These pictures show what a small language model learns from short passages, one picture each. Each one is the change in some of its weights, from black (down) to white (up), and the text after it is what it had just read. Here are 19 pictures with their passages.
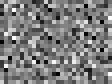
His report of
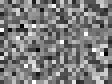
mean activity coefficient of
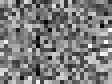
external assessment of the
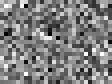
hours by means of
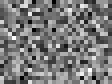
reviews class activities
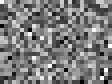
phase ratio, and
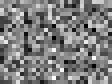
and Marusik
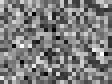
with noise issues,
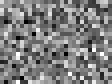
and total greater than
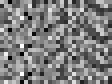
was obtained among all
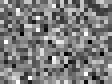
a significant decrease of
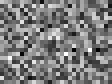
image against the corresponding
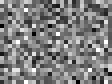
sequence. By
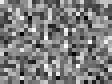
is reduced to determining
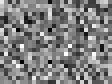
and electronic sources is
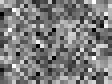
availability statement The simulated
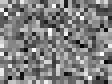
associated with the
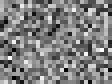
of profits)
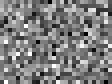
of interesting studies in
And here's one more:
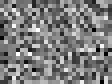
rate more than the
